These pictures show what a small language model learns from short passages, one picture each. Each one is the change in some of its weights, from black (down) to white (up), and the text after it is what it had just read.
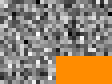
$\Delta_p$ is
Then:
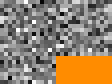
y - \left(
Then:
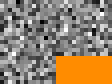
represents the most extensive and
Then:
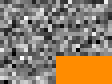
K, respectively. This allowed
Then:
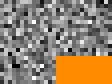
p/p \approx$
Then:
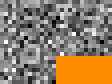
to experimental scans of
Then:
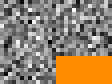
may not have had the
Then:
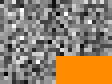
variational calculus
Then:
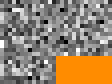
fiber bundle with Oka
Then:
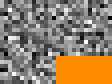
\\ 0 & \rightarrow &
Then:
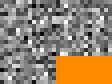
\int e^{a
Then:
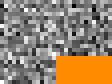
of thousands of
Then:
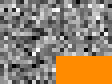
ranging from 1 to
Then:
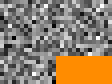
on the unbroken
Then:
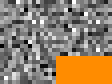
G \cdot \vU
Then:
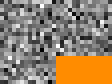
manifold ~\cite{[4]}
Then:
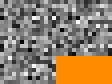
in the system, to the
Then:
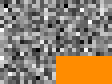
electron beam is incident
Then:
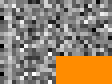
during, and after the
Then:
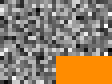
cannot always be treated independently:
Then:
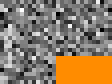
layout. In this
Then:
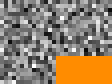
a real analytic space. The
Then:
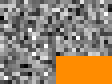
to qualitatively different
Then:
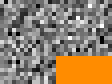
maximizer of g in
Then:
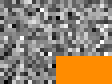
high computational costs, and
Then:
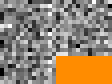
pipeline, as described
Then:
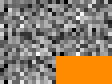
Regarding the classical integral
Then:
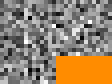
) \end{array}
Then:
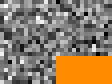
sense of Rothstein.
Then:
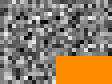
in $\cA$ satisfying
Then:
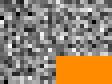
one removed is encoded
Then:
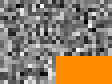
map $\sigma_1$
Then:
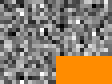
elliptic transformation $\Delta \rightarrow
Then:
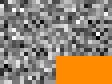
chaotic systems, with
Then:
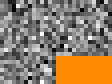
a given space $T$
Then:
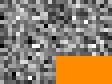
computing the expected number of
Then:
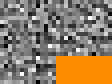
the section by introducing a class
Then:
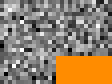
a metric at all, but
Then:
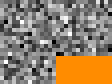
$\Gamma_{in}$, while
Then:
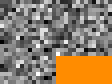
$K$ centred at
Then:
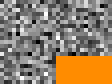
oscillation vectors of different
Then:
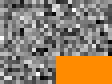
experiments has ``flat directions''
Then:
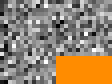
into account in {\sc
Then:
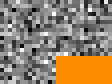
space, as seen from the
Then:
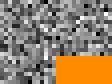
an input of the model,
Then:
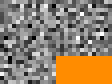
powerful tool for building
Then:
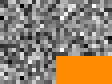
turning points. This partition
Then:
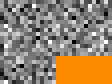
monotonically increasing.
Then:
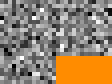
the estimated better treatment. We
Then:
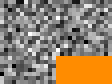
third contribution comes from the one
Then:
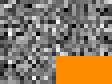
they also say that the
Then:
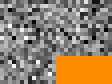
as predicted by CDM
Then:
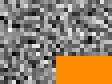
of the signal. In this
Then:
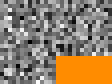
we obtained data for a a
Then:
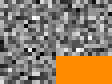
$K$ must be on
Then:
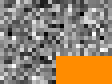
1 \rangle _{\Delta
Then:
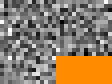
The basic concept of the
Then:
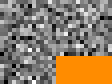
this cluster is equipped with two
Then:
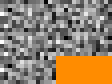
Golay code,
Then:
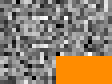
input nodes could be placed
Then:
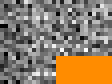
least two neighbors in
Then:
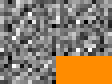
\setminus O$, all
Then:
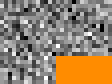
a straight line to connect
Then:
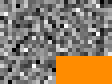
of a universal determinant functor
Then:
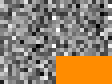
Using the Jensen inequality
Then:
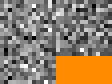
obtain an upper bound about
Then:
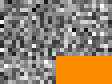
For instance, circuit
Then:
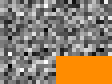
boundary moment as well as their
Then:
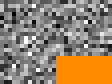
be spreading if it is
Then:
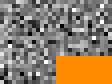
FV, how will we
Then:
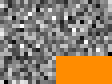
\Rightarrow (iv)$ is
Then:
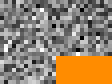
the computation. \qed
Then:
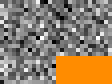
a comparison. Combine
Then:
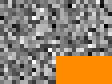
the energy density $\cE$
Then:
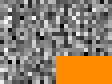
we assume conservation of mass
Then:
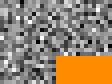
introduced by the registration
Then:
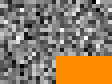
Let $A\subset
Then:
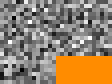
restricted to be positive in order
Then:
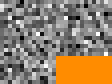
should we compute these intervals
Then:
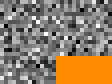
a similar procedure to treat not
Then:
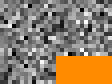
de plus que ces
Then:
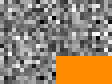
project SOPRANN --
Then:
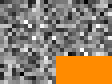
de Madrid,
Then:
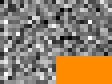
roots. We then find that
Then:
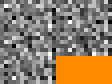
infrastructure. These all new
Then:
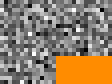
Normative models derived
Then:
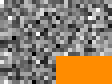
theme is again a
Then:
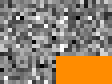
we assume the first case.
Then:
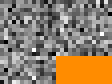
$\aff(\mathbf R)$
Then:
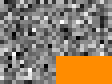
$q$. In other
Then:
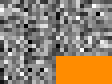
procedures based on
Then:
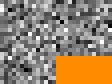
correspond to the total merger
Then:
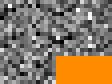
But then the statement that the
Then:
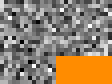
is feasible to a
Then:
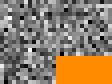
we follow two approaches as in
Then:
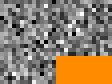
and convolutions of harmonic
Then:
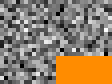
polarizable particle with the
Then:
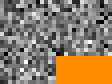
normalization $E_{iso}$,
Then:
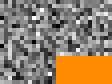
the plate into a plane,
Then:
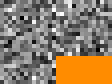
1} Let the conditions of
